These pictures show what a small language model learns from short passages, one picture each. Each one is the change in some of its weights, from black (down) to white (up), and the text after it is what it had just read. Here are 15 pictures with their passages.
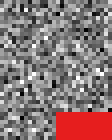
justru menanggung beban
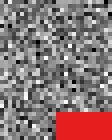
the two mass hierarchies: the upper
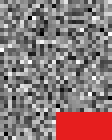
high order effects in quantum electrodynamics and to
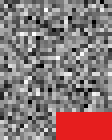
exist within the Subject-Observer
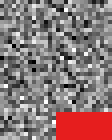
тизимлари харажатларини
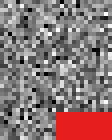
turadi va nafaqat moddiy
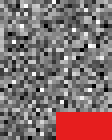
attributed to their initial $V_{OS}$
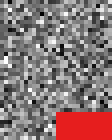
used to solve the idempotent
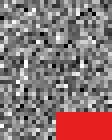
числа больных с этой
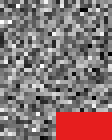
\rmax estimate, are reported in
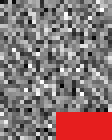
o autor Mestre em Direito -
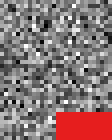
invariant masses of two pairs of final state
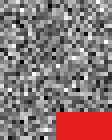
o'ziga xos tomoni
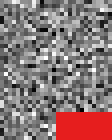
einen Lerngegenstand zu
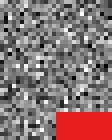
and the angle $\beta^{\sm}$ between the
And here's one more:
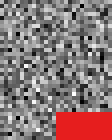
тақид намудаанд,
